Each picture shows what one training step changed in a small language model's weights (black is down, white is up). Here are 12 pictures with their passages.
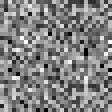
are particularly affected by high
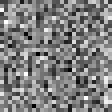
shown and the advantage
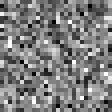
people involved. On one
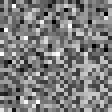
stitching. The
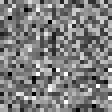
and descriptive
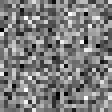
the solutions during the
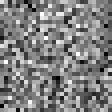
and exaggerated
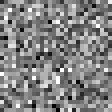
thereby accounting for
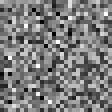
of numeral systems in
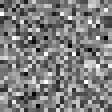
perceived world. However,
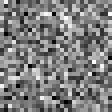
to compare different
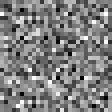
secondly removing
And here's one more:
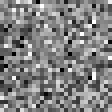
de caudal
